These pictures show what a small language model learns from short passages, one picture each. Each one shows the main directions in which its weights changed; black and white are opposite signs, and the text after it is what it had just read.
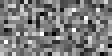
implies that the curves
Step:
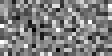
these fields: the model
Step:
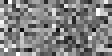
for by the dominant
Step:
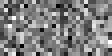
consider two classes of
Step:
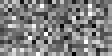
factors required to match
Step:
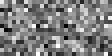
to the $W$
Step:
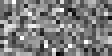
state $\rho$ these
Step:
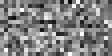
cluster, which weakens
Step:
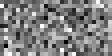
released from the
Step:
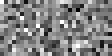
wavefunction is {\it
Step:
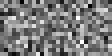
region where six
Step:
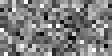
the neutrinos are
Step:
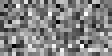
SM sector, would
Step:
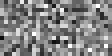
find that there is no
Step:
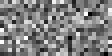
order correction to the
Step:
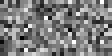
both at systemic and
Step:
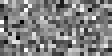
In this layer,
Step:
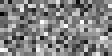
found geometry and has been
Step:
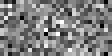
spot facing
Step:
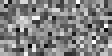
fixed initial integral,
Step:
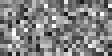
is simple to verify
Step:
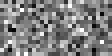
is non-negative
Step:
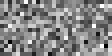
energy can differ
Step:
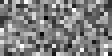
in our proposed error
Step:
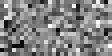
pointed out very
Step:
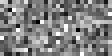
cuts are shown in
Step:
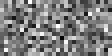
we assume that the electric
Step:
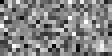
the MHD model
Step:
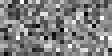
since these processes lead to
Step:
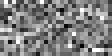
identify which lines of
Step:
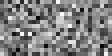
where higher values indicate
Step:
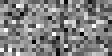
for disseminating
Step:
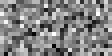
but may be described by
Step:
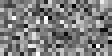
high and low risk
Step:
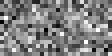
the highest
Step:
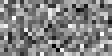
trends should be
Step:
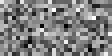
Release 5
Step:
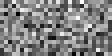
the inertial
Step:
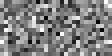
indeed a local
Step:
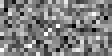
heavy mesons
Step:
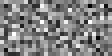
automated systems may not
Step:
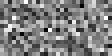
magnetic properties of the active
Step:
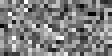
to the lowest
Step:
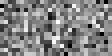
such as vibe
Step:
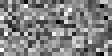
magnetic energy produced in
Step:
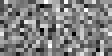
by a clustering algorithm
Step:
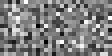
is the energy gap between
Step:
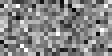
in a more or less
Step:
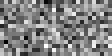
cases. We show the
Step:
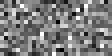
succession of
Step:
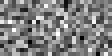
faintness of
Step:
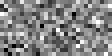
write down dynamical equations of
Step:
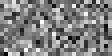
their motions are
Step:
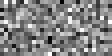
$\Delta E_{\rm
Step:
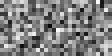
{\mathbb H} =
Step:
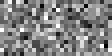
the mode function can be
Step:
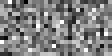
is proportional to the
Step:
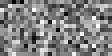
circles. Thus,
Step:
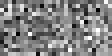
an I-W
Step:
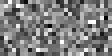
are related with the boundary
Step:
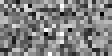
system called World
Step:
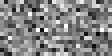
Considering the pressure
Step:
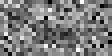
between high and low
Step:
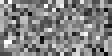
for X-ray
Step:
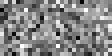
at time $t$
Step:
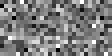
chosen $q$
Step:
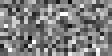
K < L_x
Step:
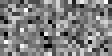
hence on the entire
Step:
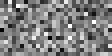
in the same way.
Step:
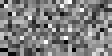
insensitive to
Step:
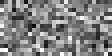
the lattice of unit
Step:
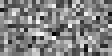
fact implies, that
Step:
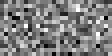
on every disparity
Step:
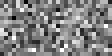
the number of transmit
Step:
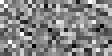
database by a
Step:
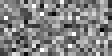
information about the wages
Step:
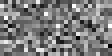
explicit solution in one dimension
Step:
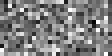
F$^b$ are
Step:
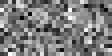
the radii of curvature
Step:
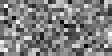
plays a major role
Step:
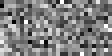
Rev. Lett.}
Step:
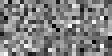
used for a particular set
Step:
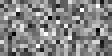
To maintain a
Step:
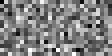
a so-called
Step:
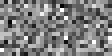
up to first order of
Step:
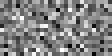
the two-year
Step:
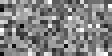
the translocation
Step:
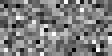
associated with such a
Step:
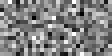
regime, shown for three
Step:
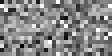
matrices (29) and
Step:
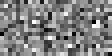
picture, as well
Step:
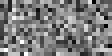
shear of the
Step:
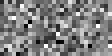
zero mean and standard
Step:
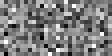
three types of variables
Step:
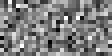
in the correlator
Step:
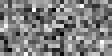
magnetic field of 10T
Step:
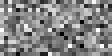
by an in-plane
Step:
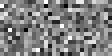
are stacked in
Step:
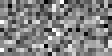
Points estimates
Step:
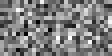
dex, we also
